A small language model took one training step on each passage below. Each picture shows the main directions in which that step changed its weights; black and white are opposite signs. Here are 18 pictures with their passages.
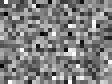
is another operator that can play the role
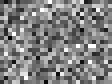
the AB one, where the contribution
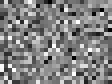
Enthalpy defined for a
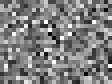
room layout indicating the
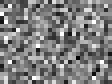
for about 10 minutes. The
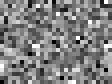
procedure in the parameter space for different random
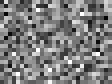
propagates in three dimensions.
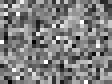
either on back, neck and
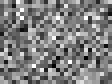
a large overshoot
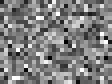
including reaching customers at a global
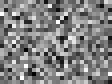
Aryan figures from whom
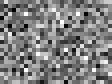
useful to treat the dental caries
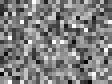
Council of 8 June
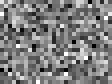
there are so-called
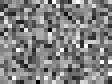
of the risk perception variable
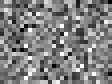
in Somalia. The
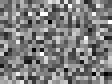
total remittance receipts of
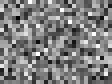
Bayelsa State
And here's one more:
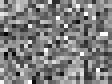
can work to linear order in the response
